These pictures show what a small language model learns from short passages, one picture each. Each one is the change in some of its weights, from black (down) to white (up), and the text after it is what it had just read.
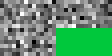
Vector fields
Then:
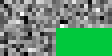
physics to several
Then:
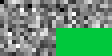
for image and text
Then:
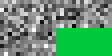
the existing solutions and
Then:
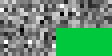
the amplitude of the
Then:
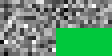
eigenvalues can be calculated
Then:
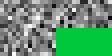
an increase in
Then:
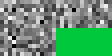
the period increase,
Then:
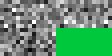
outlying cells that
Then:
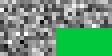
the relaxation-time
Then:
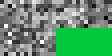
and bulk states in
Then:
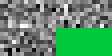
mask the central region
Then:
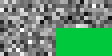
the Einstein equations leading
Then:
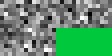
which is proved
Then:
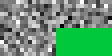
From these graphical
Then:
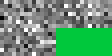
downgrade from
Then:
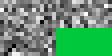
the luminosity in this
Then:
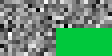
$\eta$, the
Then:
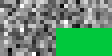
maximum occurs while the
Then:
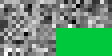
to measure agreement.
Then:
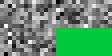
and cluster states
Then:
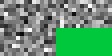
which is consistent.
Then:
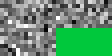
local polarisation fully
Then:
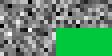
depending on the
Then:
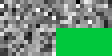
to be well above
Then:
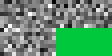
(see above).
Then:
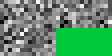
present setting. With
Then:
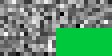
as happens in the
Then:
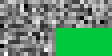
in contrast to
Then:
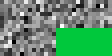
calculations and the examples
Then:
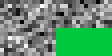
branch are shown as
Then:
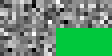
matrix estimated using
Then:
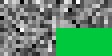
successfully applied to problems
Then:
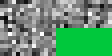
is represented as a
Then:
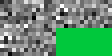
diagram of the
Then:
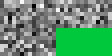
the nonessential
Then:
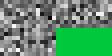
V \to
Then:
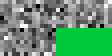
designs develops
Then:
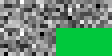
change the expansion rate
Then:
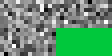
have transformed our
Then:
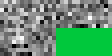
the given local coordinate
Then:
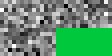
the boundary condition across
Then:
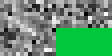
proceed from what is
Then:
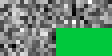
states on ${\cal
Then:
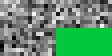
is called the
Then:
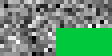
results, we were
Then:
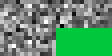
advantage to depend directly
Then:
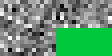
a higher value of
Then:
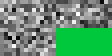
the 2D peak
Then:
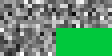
hypotheses about
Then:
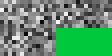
the contributions from the
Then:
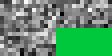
functions are then included
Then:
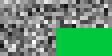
by iteratively
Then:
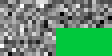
range of peak
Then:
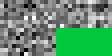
and Zoltan
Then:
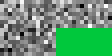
of BLE
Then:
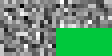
their children using
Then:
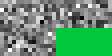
the sample was
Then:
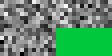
which relates the
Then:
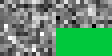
and Gomes,
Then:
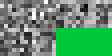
to analyze the data
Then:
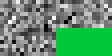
matrices representing the
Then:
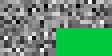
with the source
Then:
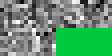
Muons are
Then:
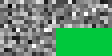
or by a
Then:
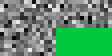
tighter constraints
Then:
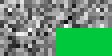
of three radiation
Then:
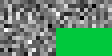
\langle {\cal
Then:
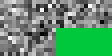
we are limited to
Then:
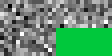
outermost binding
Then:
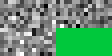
on existing literature and
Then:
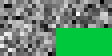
larger ratios of
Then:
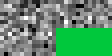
magnon bands and
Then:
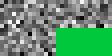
loss for scenario A
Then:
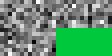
operation is negligible.
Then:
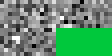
at a carrier
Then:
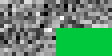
object via some version
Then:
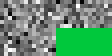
particles. Extracting
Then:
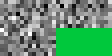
on the search for
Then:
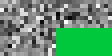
the observed quantity components
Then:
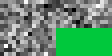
stars are located initially
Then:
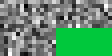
in this category
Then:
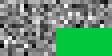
in a superfluid feature
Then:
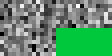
model, in the
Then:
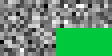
on U and
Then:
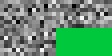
with the magnetic
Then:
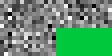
\rho \sigma
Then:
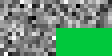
likely cause of the
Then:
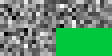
nucleosome |
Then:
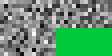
consider the Hilbert space
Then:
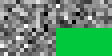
low-lying modes
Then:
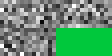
the total magnetic moment
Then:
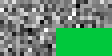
the reaction $\gamma
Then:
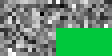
F atom was
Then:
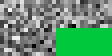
of a squeezed
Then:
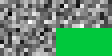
As a result,
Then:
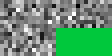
parameter $\gamma$.
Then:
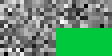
of the behavior of
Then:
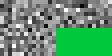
Further, it can
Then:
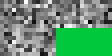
differs in many
